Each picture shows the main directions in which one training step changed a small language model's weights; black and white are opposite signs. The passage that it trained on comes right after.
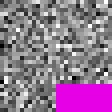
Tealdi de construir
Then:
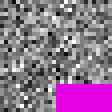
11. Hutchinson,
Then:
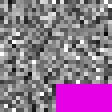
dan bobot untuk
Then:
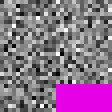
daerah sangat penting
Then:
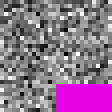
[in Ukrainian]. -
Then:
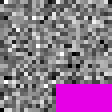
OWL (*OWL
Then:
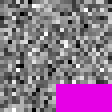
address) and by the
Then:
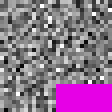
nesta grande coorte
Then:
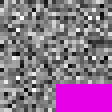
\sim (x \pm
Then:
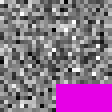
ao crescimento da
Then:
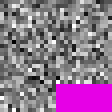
"Nima uchun bu muammo
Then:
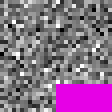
inson tafakkuri,
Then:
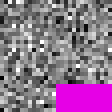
a challenge and an
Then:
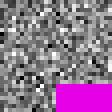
задачи, в свою
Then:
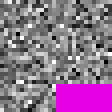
nie tylko
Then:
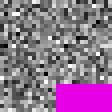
so‘ngidagi tovush
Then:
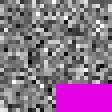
замінено на сою,
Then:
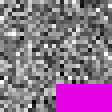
analysis of patients
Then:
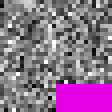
madaniyati, nutq
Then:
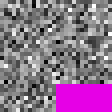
oilalarida, ularning
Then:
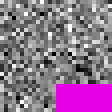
stratification. En R.
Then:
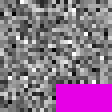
tabellen wordt
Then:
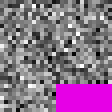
o‘quv jarayonini qisman
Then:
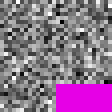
Gene Drives und der
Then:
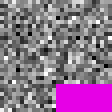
задумываются над
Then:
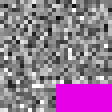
em que essas palavras
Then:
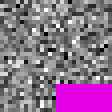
los resultados no pueden
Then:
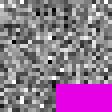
imagens, que parecem ter
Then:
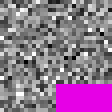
a se realinhar,
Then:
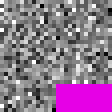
sebagai pencari
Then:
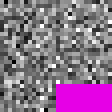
han mostrado un
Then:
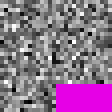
emasligi; - Yil boshiga
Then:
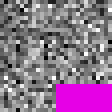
талабнинг ўсиши
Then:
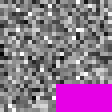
Mazkur maqolada,
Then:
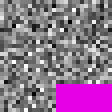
igualdade em termos
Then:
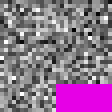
as undesirable and
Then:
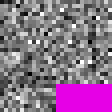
y también seremos
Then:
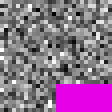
projetos diretamente para a
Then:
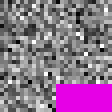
etish yo'llarini
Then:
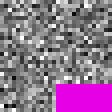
oshpazlik xususiyatlari
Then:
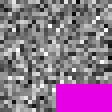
Uji Regresi
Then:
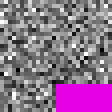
bilan shug‘ullanishda
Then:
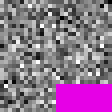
qadimiy turkiy,
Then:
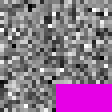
antara guru dan
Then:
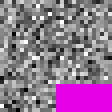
civis e criminais de
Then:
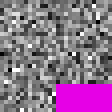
حاضر، سبب
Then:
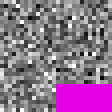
prevailing concepts of the
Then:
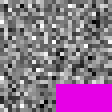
ko‘rinish hosil
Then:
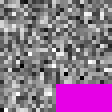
Il modello deve essere
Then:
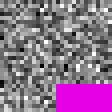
fonetik so'z tomonidan
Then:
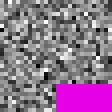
es necesario reseñar
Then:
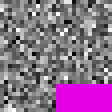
- Anwar Prabu,
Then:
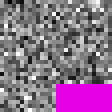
фанлари номзоди,
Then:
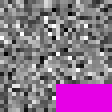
R. A. Chet tillar
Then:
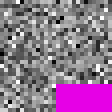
bien moins stables
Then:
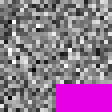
ve isteklerine göre
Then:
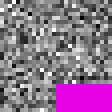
Cavalcanti), com uma
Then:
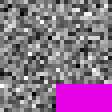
de edifícios
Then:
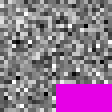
storytelling sobre los
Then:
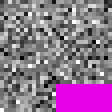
bular: 1. Talabalarning
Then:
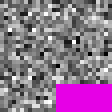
de um plano de ação com
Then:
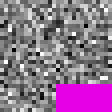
sociais econômicas da
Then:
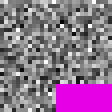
доирасида алоқа
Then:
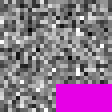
Демак, юқорида
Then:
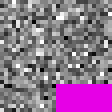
Узбекистан вправе
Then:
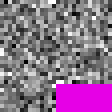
senescence conditions
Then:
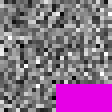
это в широком и
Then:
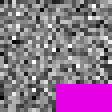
shows, exercises
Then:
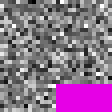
líderes y que de
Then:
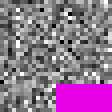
(Bakıoğlu ve
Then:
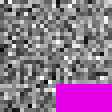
shi ke da adadin
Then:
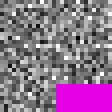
boshlanish nuqtasi
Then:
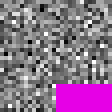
مستقیم یا
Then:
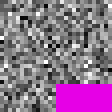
умовах, якими
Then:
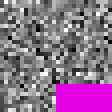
конечно, отменить
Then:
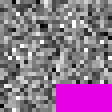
Максименко, Ю.
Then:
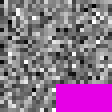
anodizado las muestras
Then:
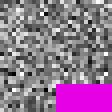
Sob essa ótica,
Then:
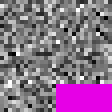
Un estudio realizado por
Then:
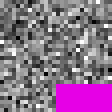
комплекса экологических
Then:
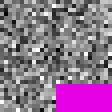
apresentado o embasamento
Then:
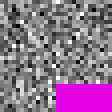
o‘rganmas ekan,
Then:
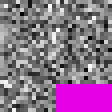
e Pelegrino José
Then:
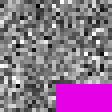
узгодження, що
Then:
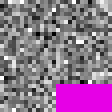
arbeiders; van bazen
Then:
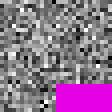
traffic accident
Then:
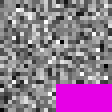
encontra em condição
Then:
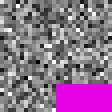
o no dentro de los
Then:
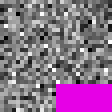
observa Duquoc,
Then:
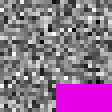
Ushbu xududlarga
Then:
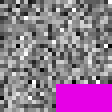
em forma de esponja pode ser
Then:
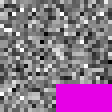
darajada islohotlar
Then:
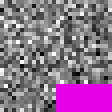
bir insonning boshqasiga
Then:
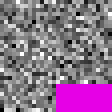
**Projeto**, São
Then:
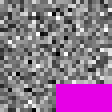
tibbiy yordam
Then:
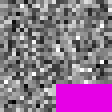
МЧС России в
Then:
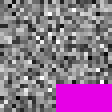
N.A. Ingliz
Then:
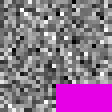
au avut loc sau nu
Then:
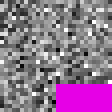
penelitian analitik
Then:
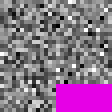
Moldova este bazată
